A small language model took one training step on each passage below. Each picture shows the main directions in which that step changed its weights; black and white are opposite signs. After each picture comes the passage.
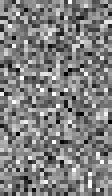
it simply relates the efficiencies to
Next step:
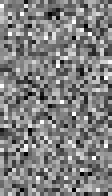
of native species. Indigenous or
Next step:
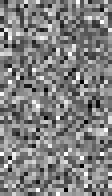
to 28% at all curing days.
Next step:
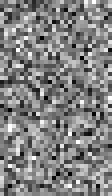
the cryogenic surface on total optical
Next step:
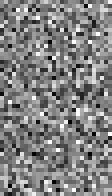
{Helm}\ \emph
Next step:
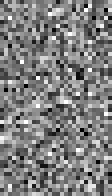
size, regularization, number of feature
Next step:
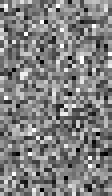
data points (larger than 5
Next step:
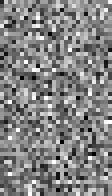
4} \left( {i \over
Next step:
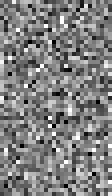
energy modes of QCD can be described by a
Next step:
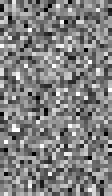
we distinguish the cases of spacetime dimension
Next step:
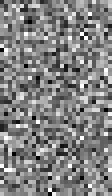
counter-rotate relative to the
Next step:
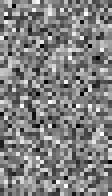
Kong for providing its clusters for
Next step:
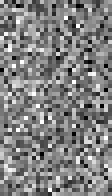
through the deformation of 3D Gaussian
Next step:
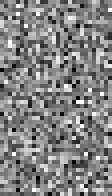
with their correspondent linear fitting curve.
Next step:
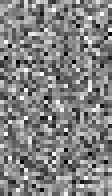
standing posture without holding a
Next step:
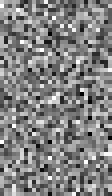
field theories in noncommutative
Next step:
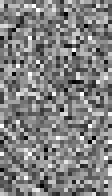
or make adjustments based on their individual
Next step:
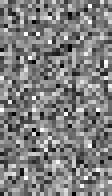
massive state radiates, therefore, with a
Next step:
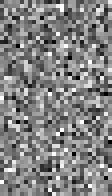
observed that the distance between the wells and
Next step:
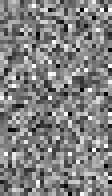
problem. The scenario described is particularly relevant to
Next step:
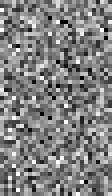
synthesized and reported in the present paper.
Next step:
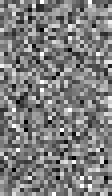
mechanistic interpretability methods that permit
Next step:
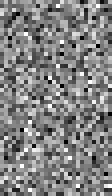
the shared \textit{retrieval
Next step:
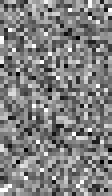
dataset.^[22] Another important observation
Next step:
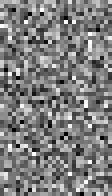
might exist over different time horizons. For
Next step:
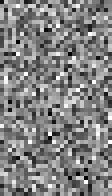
and as the median value. The result
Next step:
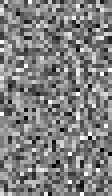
(contractible) cycle, which
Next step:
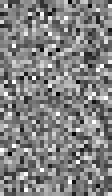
were other individuals in the organization like his
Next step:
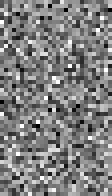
nouvelle terre
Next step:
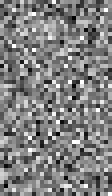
On the other hand, there remains some
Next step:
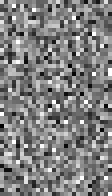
(e.g., as the star
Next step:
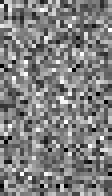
to surface energy differences between the active layer and
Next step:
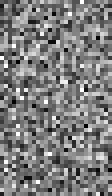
touching it. Player ball
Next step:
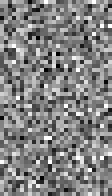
Work Package (WP) 7 of the
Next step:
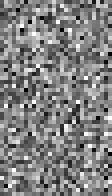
signal is caused predominantly by
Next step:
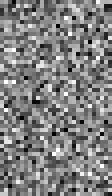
inhibition level ($IC_{50}
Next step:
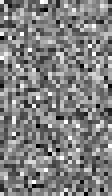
to form cores in the same region,
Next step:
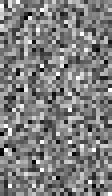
can be represented in an envelope approximation as
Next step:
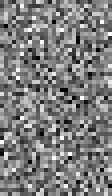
science and category theory. Professor
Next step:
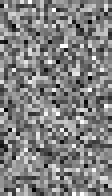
religious treatment of women changed. When
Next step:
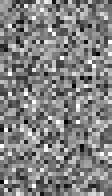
The role played by Rashba and
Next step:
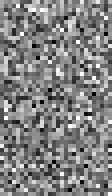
of the onset temperature} Superconductivity
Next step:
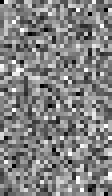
sample size of 86 participants (43 in
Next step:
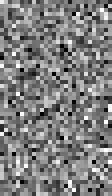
waveguides. By combining Ge-based
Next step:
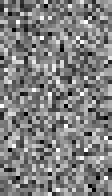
as a function of the arrival energy
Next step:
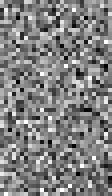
and 751\,ks. A summary of
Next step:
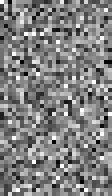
which induces an electron plasma. The model
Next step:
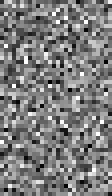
increasing around 20~40 K as shown in
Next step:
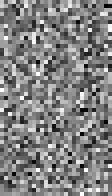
**The nonlinear Shannon capacity limit has
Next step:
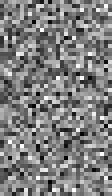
and controllability of the system are characterized
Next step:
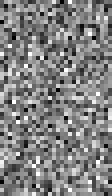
data set was obtained with the 2.3
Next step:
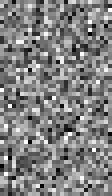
emphasizing the growing need to boost soil
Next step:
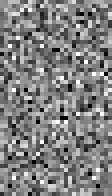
particle segregation was associated with the formation
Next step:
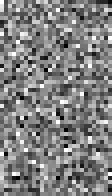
drivers support the Ext4 and
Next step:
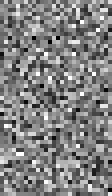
\bar V + \delta V})
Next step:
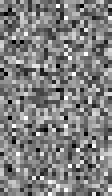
by numerical diagonalization (squares)
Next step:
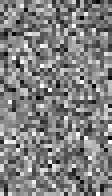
a star in a molecular cloud, then the
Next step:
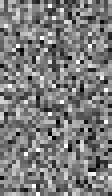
much the performance of the event study estimator
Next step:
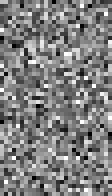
shortcomings and recognize when he does
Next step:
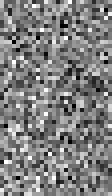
square denotes the two-body current associated with
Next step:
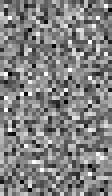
competency, and technological readiness.
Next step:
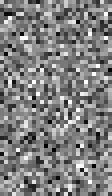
rather innovative counter-appropriations
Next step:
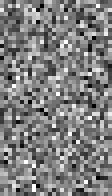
conflict of interest. Ethics
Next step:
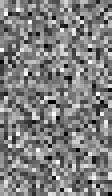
light trap. It can be identified by the
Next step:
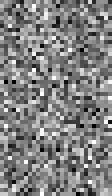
Formation History} \\ The
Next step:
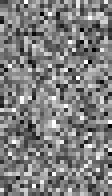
mode is related to the debonding of
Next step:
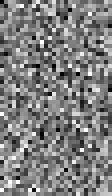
are more at ease when interacting with their
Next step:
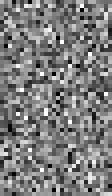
log normals with location in dimension
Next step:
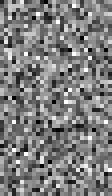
Kuneš and J. S.
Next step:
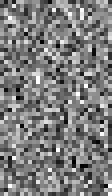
drawing process-carded sliver
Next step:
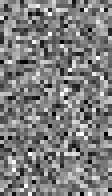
region, specifically finite when $\epsilon\rightarrow
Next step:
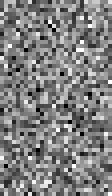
the observable, these relations should not be specific
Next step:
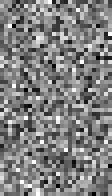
The expert who transforms the report has
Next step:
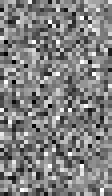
the obligations, principles applicable to common
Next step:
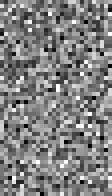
humanly require much time and much cost;
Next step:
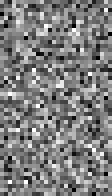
represents around 20-25% of the total
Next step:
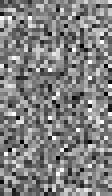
is the ratio of the viscous and
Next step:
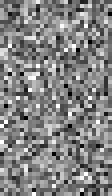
with the one-meson-exchange
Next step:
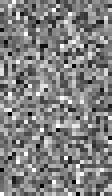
and adequate dilution through massive
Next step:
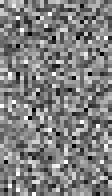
sample of ETGs. We found
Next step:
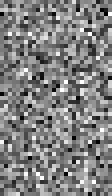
of a wind shield show a separation of
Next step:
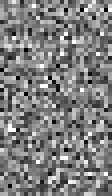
problem is to check the validity renormalization group
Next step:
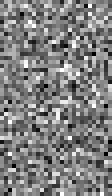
differences in protein expression to differentiate between
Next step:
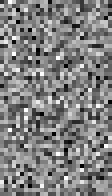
destruction of forests and fertile
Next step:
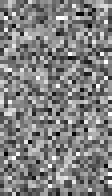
following the procedures described elsewhere
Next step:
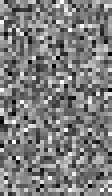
data will proceed following formal best practices for
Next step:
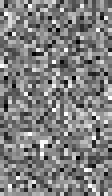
this paper, we show that the convergence of
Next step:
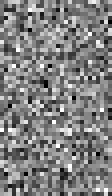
uses data to distinguish between those two
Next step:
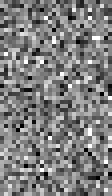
over 85\% of connections generated one
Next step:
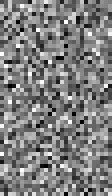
all the modes are of radiation type,
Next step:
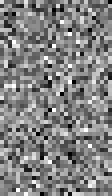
as future work. Since in many cases the
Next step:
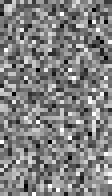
--- because it involves non-LLM
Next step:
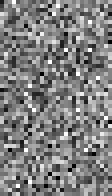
these two equations numerically we use a fixed number
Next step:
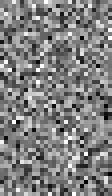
concentration. It negatively correlated but not
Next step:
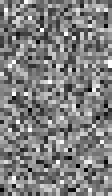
and sports where it was claimed that
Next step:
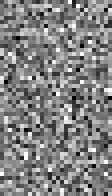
shifts may be extracted from finite volume lattice data
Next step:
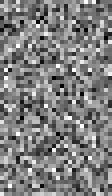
Malabar fruit, mixture of
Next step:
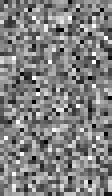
significant interest in the past few years. A
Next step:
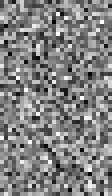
Professor, Department of
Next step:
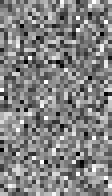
aligned CNTs longer than 50
